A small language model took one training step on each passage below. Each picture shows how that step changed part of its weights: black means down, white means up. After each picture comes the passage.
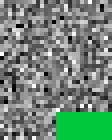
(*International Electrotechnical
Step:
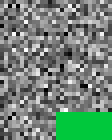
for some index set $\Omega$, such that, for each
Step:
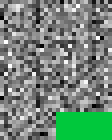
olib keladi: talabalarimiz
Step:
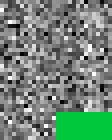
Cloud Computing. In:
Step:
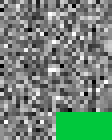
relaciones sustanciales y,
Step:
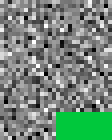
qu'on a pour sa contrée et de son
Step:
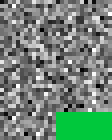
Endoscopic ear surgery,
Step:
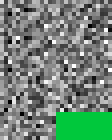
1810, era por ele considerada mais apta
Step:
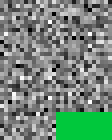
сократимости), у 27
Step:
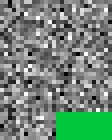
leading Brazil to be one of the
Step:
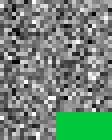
vor der Saat planiert und mit
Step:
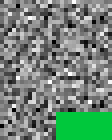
in real-time and growing privacy
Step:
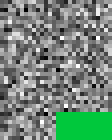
madaniyatini o'rganmasdan
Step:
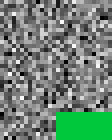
existencia de empresas con un gasto
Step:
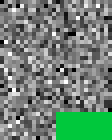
varying frequency, it is possible that
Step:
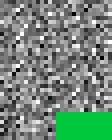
iniziative editoriali che
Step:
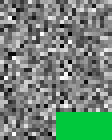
presos en las estrechas jaulas
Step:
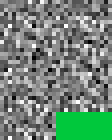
شابة لإذاعة
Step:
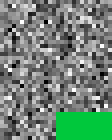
are developed, e.g. short time
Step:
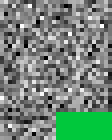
squares of the argument; an example of
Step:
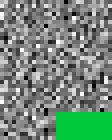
support of the Stieltjes measure ${\rm
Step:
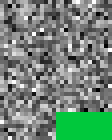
the shape operator on $\widetilde{\Sigma}$.
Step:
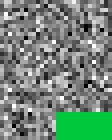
equipped with Gemini C18
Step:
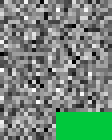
cost. With the internet cloud, a
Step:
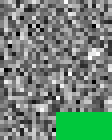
negative impacts on social and economic development.
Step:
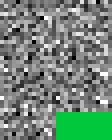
– fără comparații cu
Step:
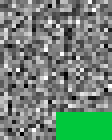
matrix $C$ according to \begin{equation}
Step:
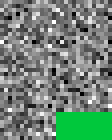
the development of methods that can identify the inherent
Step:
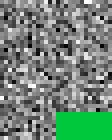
(EEP) sont les principaux acteurs
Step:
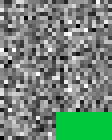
asosida bayramlarning nomlari bilan
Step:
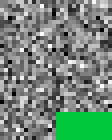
the maximal time of existence of the solution.
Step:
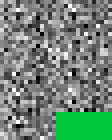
ham yangi, ham foydali
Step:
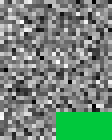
yoritilgan. Ta'lim
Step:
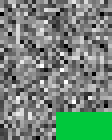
modulation (XPM) and four wave
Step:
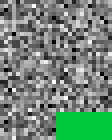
all the (few) truly free,
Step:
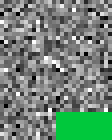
does increased as the levels of *Kigelia
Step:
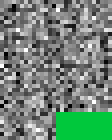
B. Community Cloud A community
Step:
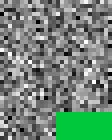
the Modified Alvarado score.
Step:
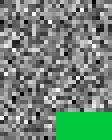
Nurses in Dhaka,
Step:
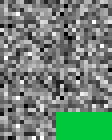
are equivalent: \begin{itemize} \item
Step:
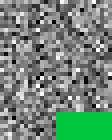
clubului cât și de către
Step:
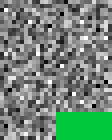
a homeomorphism. See Ranicki
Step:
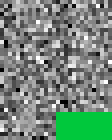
no atypical features. We think this is
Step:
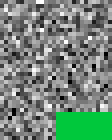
иқтисодий ночорлиги
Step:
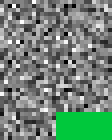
in \cite{Hu2020}. In the
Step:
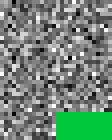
- mashina tarjima
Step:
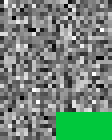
mixture. Likewise, the
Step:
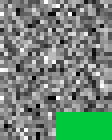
não melhoram ou aqueles que
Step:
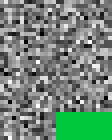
stressful. In [1], personality
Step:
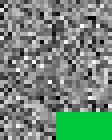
components as possible which can be used repeatedly for
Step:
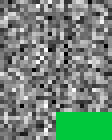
Markov operator $P$ with $P^n$
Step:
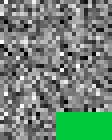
passes through the mirrors that are
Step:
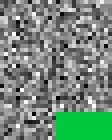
times bigger. That is, we take
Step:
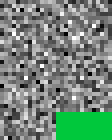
a disease, especially Cancer,
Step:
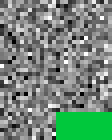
la pyramide ($4C = 2\pi
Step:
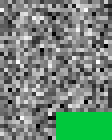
computation of the mask in the binary case have
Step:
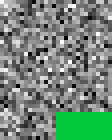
necessárias (BRASIL,
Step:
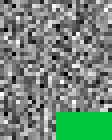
"Mystical and philosophical
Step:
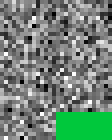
ask the students to analyse the questions
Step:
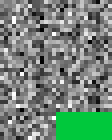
metodologiyasi: Metodikaning
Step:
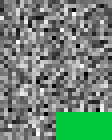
meets its goals and expectations. The
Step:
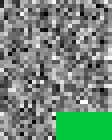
GRU layers**. -
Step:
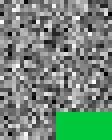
the continuous variable and $c$ being the categorical
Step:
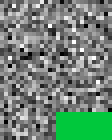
capacity to control one's own
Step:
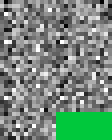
the reaction was found to be increased with the increase
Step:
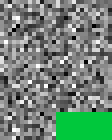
note that any two Feigenbaum maps are
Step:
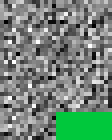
identify the different categories of the project
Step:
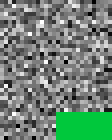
\equalcont{These authors
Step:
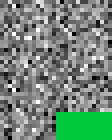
give the reason why we can not consider the case
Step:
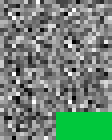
2019; Nor dan Obbard,
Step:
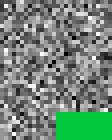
of mind in autism: A randomized,
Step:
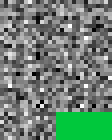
разных периодов начиная с
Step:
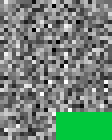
field predicted by FNLH and
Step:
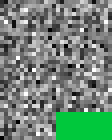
[1]. Phenolic compounds are
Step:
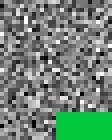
Release Procedures and Tools
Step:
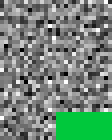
тарзидаги ўрни билан
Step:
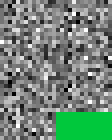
\mathbf{x} \rangle $ must be achieved
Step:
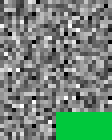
given by the linear extension of \begin{equation}
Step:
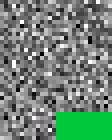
and biological activities in animals and these are
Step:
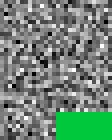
\exp (f (x)) \end{equation*}
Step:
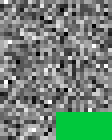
as implicações legais, sociais
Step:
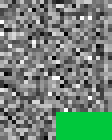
bo'lib qo'shildi.
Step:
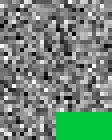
is defined as semisolid formulation
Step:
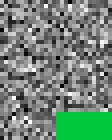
for some $p\in U$ one has
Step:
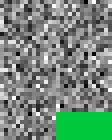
um papel crucial na elucidação de
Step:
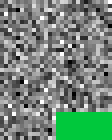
equal base with non-disabled students in PE
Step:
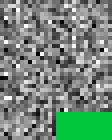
complicates considerably the investigation of the energy
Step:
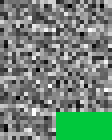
anisatus* Adans.),
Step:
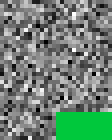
regarding the terms of data distribution. For
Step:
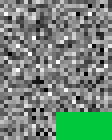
исследования являлось
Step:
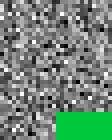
\cite{HZ1999} gave another
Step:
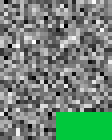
present) Section~\ref{related}. Using above
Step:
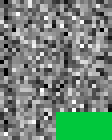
the sail $\sail$ have determinants bounded by
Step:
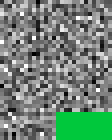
disso, a falta de registros
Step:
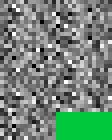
bu bir shaxsning (yoki
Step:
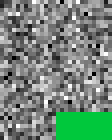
Theorem~\ref{th:Main}, we then consider
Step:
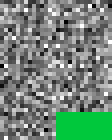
1987). Scotinophara
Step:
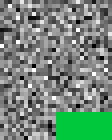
Continuous Wavelet Transform
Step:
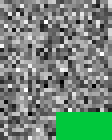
c_j) . With reference to our
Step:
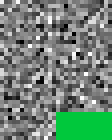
Oka's Heftungslemma and the Levi
